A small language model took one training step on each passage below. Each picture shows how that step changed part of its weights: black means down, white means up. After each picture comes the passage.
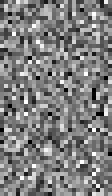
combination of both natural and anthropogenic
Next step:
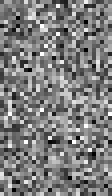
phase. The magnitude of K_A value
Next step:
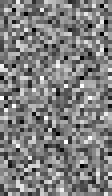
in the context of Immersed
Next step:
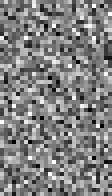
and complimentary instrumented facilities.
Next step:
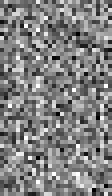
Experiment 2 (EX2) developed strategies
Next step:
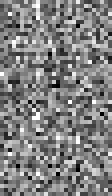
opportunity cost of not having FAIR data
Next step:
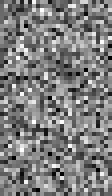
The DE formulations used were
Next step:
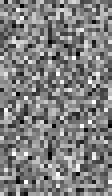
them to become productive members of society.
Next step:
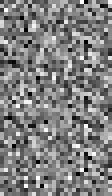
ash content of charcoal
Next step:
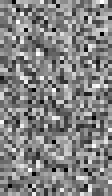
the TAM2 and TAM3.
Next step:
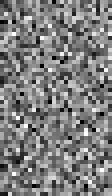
R_{hh} is close to being
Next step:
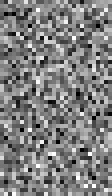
& \overline{(F \times
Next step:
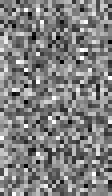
of production. Hence, like capitalism,
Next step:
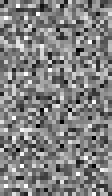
passengers, cargo and mail
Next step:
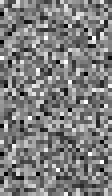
*Pre-Processor* ->
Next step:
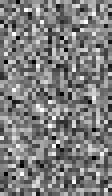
of this study was to investigate secondary school
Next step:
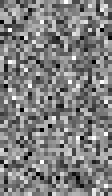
via social media (2019). Past research
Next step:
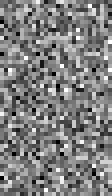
were significantly increased by 29.60% and
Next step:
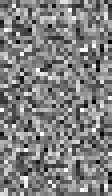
group of actors with an interest in increasing data
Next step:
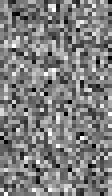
easy to use. When the website is
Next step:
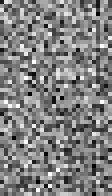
**Abbreviations** CA Contribution
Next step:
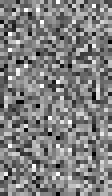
of better diagnosis and treatment methods. The
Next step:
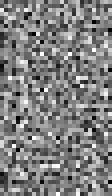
with new content and many laboratory practice sessions.
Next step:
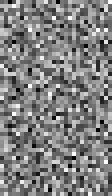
promise to remain faithful to
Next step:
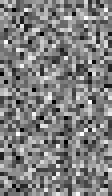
universal appeal and are relevant to the
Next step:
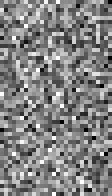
IDENTIFIER Deposited data
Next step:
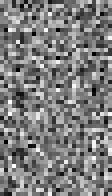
oxide is MnO. As a
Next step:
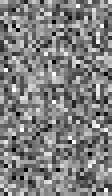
world-system perspective, in this
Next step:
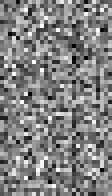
Teaching British literature through
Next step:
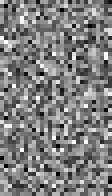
as unavoidable as they are integrated
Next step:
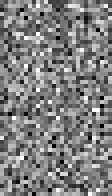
foreign countries. Every year nearly
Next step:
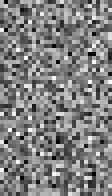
TECHNOLOGY FOR
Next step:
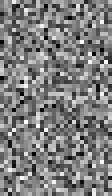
Intensity threshold at 5/1000. In
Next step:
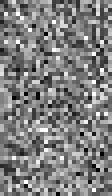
two base pairs. Fig. 2 shows
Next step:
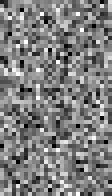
radical quenching mechanisms are important.
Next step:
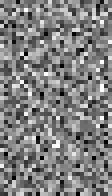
of thought, strategy exists in the mind of
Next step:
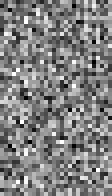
surveillance alert is then
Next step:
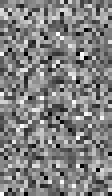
citizens, professionals, members of the media and
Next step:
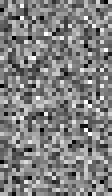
Not bad Figure 6. Ideal
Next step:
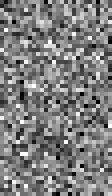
is necessary to give an estimation of the required
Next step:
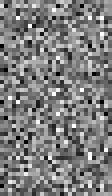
to 23.4° was conducted by NASA
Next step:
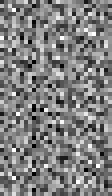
diversity (STEINBAUER
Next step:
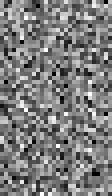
the Mesozoic. Now
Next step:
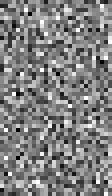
may lead to knowledge transfer to other bay
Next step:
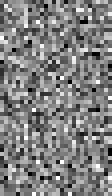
thanks to teaching and non teaching staff of
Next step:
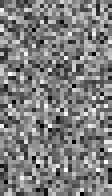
for bees is the preparation of a
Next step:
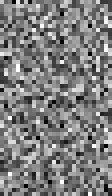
small press. Sediment in the oil
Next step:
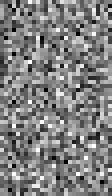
method for assessing teachers' perceptions of their quality
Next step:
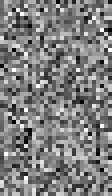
(N=44) before 4 months
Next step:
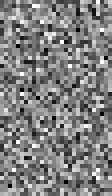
modify host response mechanisms [1]. Of
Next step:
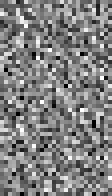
thesis, the fuzzification of
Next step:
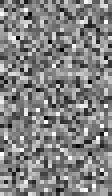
in Reporting Formats, Changes in
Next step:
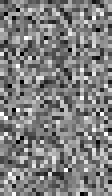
Share of the South-Eastern
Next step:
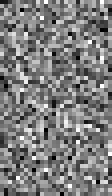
the assumed length-scale is exceedingly
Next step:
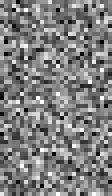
of material fields of action. Depending
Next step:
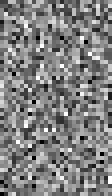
one of the member states has become the subject
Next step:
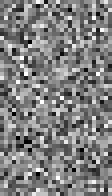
can tailor lessons to aid students with
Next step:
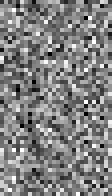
anomalies and psychological distress to
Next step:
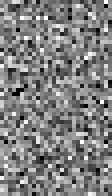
of Laboratory Animals and institutional
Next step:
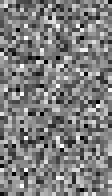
of the tensions that marked the first part
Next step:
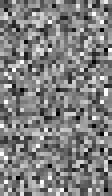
geophysical quantity or a physical,
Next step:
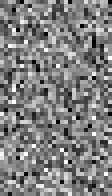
edges, where 199 the algorithm occasionally
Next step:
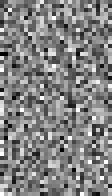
public service as a whole, and the
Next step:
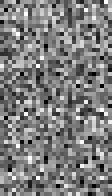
important planning parameter which is calculated from the collected
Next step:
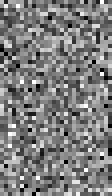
are between 1 and -1 [12].
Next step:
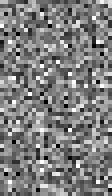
precision, recall, F1 score and
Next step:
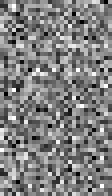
cyclic strains, the cyclic
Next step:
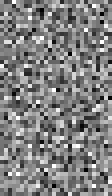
and our ancestors have been exposed
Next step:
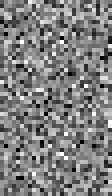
are informed they have to watch
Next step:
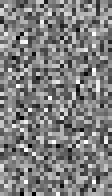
to improve national legislation. The research results
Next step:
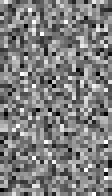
rotor on two elastic-viscous
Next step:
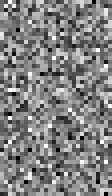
activities in EFL classes. This seems to
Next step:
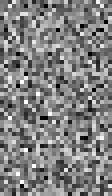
certain categories and types in the world of
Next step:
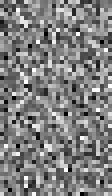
the studies of Pauline et al.
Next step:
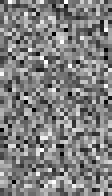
expected payoff for the population. From the
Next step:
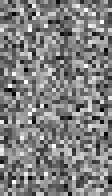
exact test. Based on bivariate
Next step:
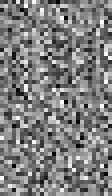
on the market. C-PET is
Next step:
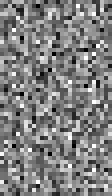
Omori tectonic theory for description
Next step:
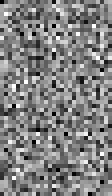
In particular, thanks go to Dave
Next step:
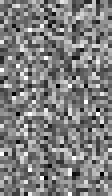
M. Brucher, M.
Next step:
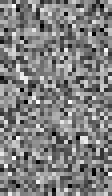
the use of Surface-Enhanced
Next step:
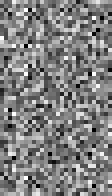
meet short-term and long-term financial
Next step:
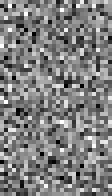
is by now a well recognized technique to achieve
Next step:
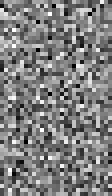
and control charts to understand variation; cause
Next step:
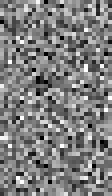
were analysed, with findings showing a higher incidence
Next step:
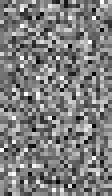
of sand. Freilich and
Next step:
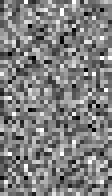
remembers “just having fun”
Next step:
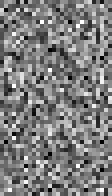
based on their semantic features. It is
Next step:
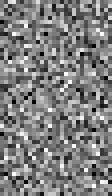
a conclusion has been reached that the exact point
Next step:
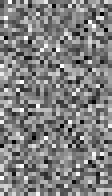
found through informal networks, especially strong among
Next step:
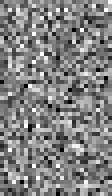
activity of children 5–6 years old in
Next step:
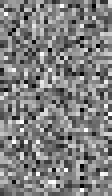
or less. From a hydrological point
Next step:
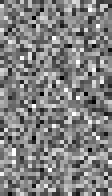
Creative Commons Attribution 4.0
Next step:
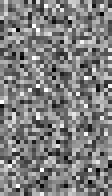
Name Organisation E-mail
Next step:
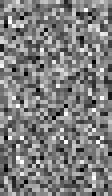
to the doped crystal is less than
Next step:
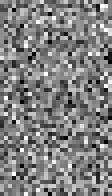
– Task 1: Improving
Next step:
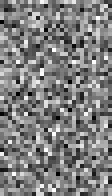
image, to form a word or meaningful
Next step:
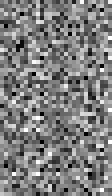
δ_i Phase of voltage at
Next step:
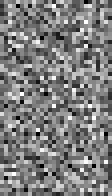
for GC/MS analysis.^[31]
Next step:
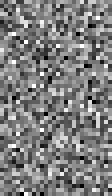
the lives of men and animals. Olena
